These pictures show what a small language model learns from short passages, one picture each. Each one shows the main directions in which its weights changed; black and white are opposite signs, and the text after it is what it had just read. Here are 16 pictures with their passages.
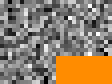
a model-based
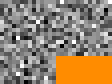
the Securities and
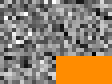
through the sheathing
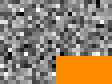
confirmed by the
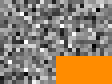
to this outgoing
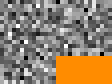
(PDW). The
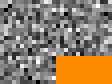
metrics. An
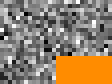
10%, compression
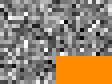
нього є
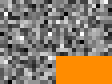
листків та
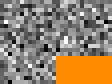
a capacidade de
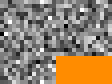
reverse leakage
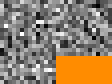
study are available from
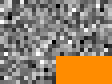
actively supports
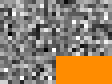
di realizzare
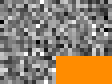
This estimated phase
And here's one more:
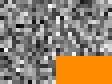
substantial structural
